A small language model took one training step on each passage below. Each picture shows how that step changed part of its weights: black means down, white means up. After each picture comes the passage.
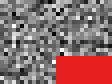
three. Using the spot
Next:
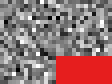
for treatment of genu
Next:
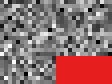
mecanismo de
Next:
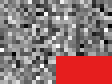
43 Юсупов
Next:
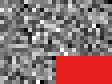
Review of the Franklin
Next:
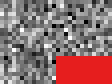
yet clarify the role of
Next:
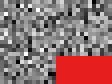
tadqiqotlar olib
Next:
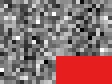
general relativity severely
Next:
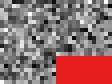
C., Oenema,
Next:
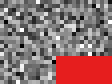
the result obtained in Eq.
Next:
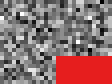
preferred choice of the time
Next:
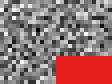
luogo di
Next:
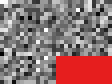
yaratilgan ilk magnit
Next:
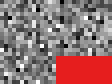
\partial {\partial \xi
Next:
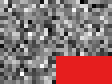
a aprender?*
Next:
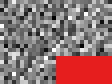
the total number of grid points
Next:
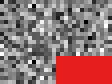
open problem is the encoding
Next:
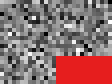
the hot ADAF
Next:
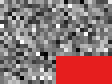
for products and their
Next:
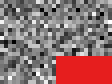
it seems possible that the
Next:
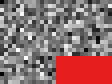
optimal values are selected through experimental
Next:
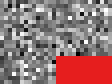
*et al.* Phys.
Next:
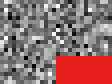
penisilin içeren
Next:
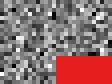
quantum state complexity might also generate
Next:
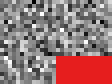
LAeq80 APL
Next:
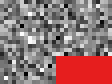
a una media de
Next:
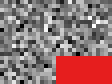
following aspects. First of
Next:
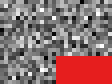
multiplexer to manage
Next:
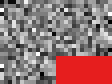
in our calculations, as well
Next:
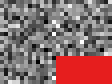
the observations and the best fit
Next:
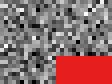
adashtirishlari mumkin.
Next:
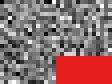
the cytosol and the
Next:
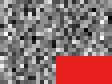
yo'nalishi talabasi
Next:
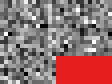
of any secondary particles it
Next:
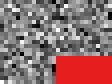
The RGB colors are
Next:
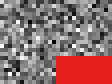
die wir im Kontext
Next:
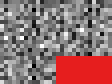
reach fairly high
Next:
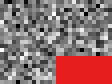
Raman spectra of reduced
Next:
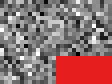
Li for a useful discussion on
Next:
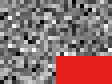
studies report the evidence of bulk
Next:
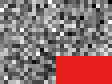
the exact expression for the
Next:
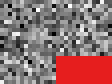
de incerteza?
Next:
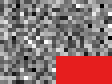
can be proved that
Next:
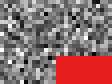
write a subset of computer
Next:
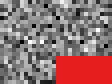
todo o período
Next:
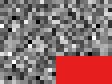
that connect the same points
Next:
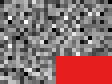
itemset after mapping the
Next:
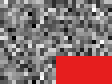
then counted to identify
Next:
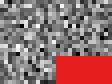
to lie on i)
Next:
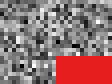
relation \begin{equation}
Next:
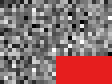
claiming the
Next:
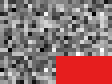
treatment effects will require the comparison
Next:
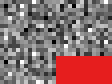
als Schilder en
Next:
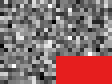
individual component, we use the
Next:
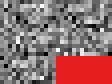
Bolivariana de
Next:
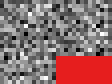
--, which are transported
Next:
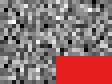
nitrato son los
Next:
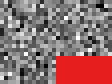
a meaningful activity. Table
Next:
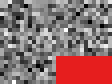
ortidan amalga
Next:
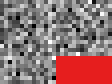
is some $\phi\in
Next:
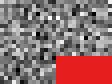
об отсутствии
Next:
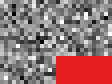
bo'yicha falsafa
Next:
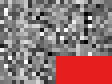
MÜSSEN WIR
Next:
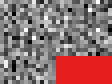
bo‘lib, bu
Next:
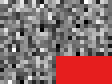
no exterior** pelas
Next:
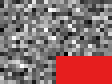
physical Hamiltonian. The results will
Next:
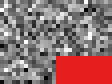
by fitting a Lorentzian line
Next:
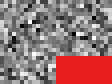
zijn. Het
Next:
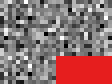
činnosti –
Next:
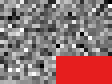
³ . Karimov
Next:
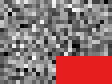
events. (b):
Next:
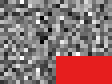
Узбекистане исследования
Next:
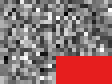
of acts of civil
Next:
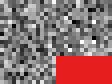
we adopt a simple
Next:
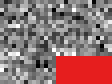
they are probably the most
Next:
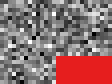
participação económica
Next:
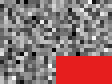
is very promising and
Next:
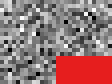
доктори (PhD)
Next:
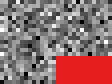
long-range ordered phase
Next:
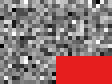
da mídia e
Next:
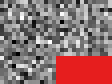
couple to the background
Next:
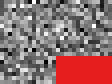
The authors put forward
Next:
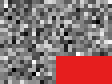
aniqlash juda muhim,
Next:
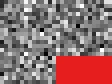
a computer. We did
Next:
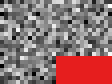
pattern it is easy to
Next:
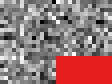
\centering % Requires
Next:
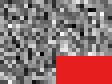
that the dissipative effects
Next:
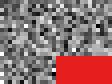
as specific limits and are thus
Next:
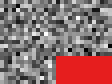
chronology of events,
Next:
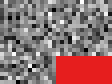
associated current-induced exchange
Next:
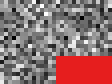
is defined as the average number
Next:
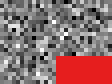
the phase transition induced by pressure
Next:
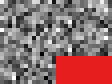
estos momentos, los
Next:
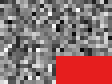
network packet drop rates
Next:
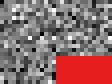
these regimes. When compared to
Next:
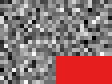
regime for the same system parameters
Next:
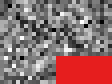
pixel of a line
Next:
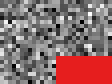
indicating that we are doing
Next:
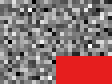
quantum effects and induce
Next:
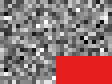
sustainability of the
